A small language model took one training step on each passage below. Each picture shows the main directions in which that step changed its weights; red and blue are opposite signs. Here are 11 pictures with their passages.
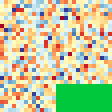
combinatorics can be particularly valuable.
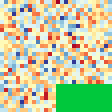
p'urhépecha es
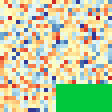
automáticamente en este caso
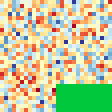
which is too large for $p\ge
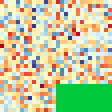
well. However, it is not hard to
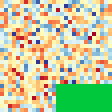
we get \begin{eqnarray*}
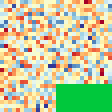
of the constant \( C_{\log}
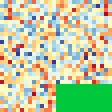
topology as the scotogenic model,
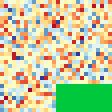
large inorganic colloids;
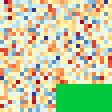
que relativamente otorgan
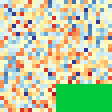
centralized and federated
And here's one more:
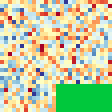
Letzteres könnte sein,
